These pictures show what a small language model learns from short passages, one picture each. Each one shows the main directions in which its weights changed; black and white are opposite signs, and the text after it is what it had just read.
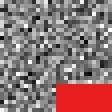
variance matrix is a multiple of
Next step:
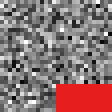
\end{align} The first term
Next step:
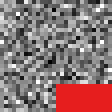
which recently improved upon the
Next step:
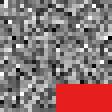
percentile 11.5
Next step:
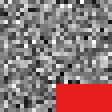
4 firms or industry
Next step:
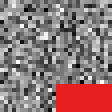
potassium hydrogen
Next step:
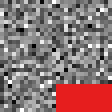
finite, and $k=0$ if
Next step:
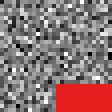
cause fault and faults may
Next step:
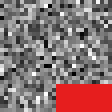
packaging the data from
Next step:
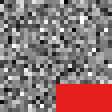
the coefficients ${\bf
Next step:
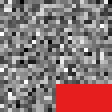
that we may collapse $\sigma
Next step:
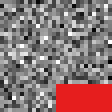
a scalar and so the
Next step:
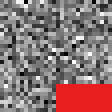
complex pathogenesis with
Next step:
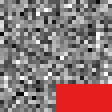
growth condition of the group
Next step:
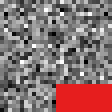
large amount of water or
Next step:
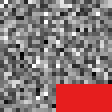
solutions. Figure \ref{fig:
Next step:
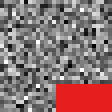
and mortality potentials. One
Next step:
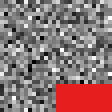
two consecutive vertices
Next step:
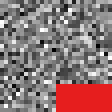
having no real inner vertex.
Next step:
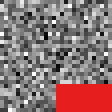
this fact, a study was conducted
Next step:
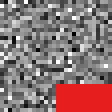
between blend ratio and
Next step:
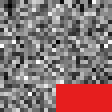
In rural school, majority
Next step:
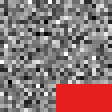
art and design systems generate new
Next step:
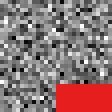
although this is indicated
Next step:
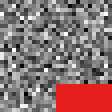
that resemble the start-up
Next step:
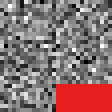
cases it is bigger than 1.
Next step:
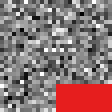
method were adopted to carry out
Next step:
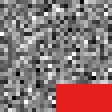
Complex SVD algorithm,
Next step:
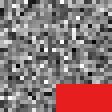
ways, including forest
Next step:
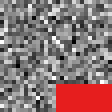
exposure continued to rise,
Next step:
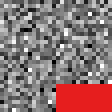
there can be a lot of
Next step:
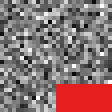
methods created should be as effective and
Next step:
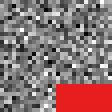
process is also influenced by the
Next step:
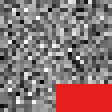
\ref{ordre X}.
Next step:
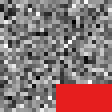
Senior Certificate.
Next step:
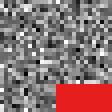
the limiting variance.
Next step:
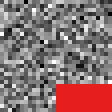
1$ in (2), it yields
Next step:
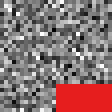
\textit{coboundary map}
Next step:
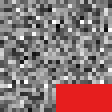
also has the advantage of
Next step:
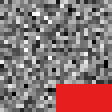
Then, the Riemannian metric
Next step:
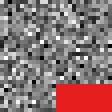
I., Raudner A.,
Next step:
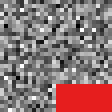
On one cubic identity
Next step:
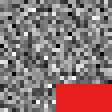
would like to break even after one
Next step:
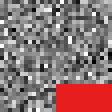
can always be chosen so
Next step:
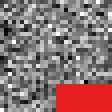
\newcommand{\C}{\mathbb C}
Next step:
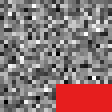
invariant under non-degenerate
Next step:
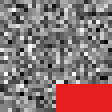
semi-definite and hence
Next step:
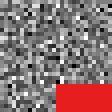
of life of special education
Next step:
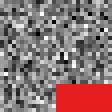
and like fields, where data sets of
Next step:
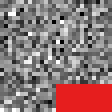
B.27 emphasises the
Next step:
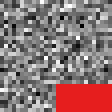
any non-empty open set in
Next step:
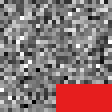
T}$ be the unit circle and consider
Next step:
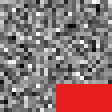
(i.e., the final time
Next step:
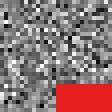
two dimensions. These two dimensions
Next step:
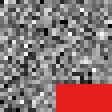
3D chaotic system was
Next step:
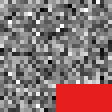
tasks' dependencies.
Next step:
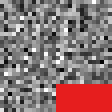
the capability to generate an
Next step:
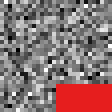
Raw Bombyx
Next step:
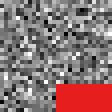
initially. Although it
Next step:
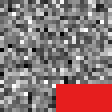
returns an estimate of the
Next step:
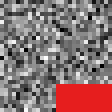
following we shall give a version
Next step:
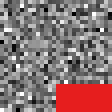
K., Moschitz,
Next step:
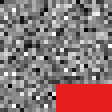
by proposition \ref{prop1},
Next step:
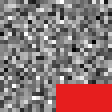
according to the particularities of each
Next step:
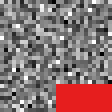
(Au NPs) are
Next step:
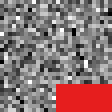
entire functions with finitely many
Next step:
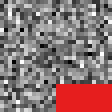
European side of
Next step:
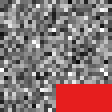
has professional training
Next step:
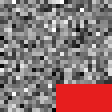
has been funded with support from the
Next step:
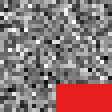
Remark : } In this paper,
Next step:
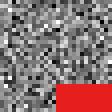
plane curve singularity,
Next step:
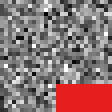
system*: $$dU + p
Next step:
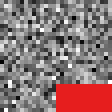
in the customs and
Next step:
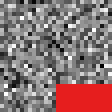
are to our knowledge new at this
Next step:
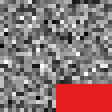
the tediousness of the
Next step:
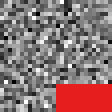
Lie bialgebras follows from the
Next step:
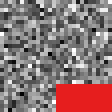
d\lambda$. For flat
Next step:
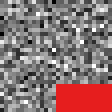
pressure and temperature for
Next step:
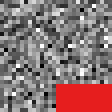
or creating new type of functions to find
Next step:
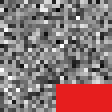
listener and source. the
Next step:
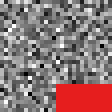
Pareto analysis using the overall
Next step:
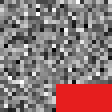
from CA-based CDs
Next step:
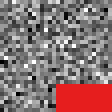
of the influence between the
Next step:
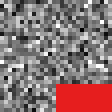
the Finsler metric
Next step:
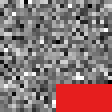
in \cite{elmatn} and
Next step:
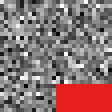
the past and the future,
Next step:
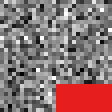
is $H_D\otimes
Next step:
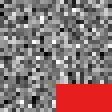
inclined to recruit
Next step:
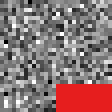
State, concluded that when
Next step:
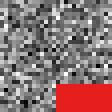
say, on the same line.
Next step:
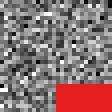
algebra with the same underlying linear space
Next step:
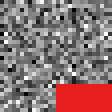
that such models should be unique:
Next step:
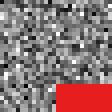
The authors affirm that
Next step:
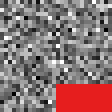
correctly. They were
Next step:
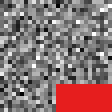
measure the impact and development of the three
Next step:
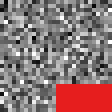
tissue in tissue
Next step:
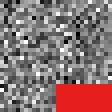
adaptations for residents
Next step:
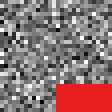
We derive Kramers' formula
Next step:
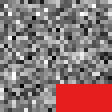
G$. Since $\phi$ is
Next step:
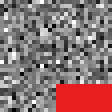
cross-sectional study was
